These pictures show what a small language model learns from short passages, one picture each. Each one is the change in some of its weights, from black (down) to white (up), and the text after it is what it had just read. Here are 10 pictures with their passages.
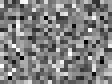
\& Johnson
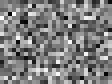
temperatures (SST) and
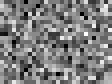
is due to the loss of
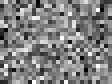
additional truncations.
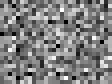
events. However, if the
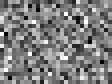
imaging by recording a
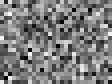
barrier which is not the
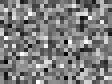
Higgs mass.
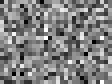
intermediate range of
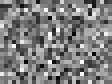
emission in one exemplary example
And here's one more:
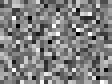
the identified \schi\
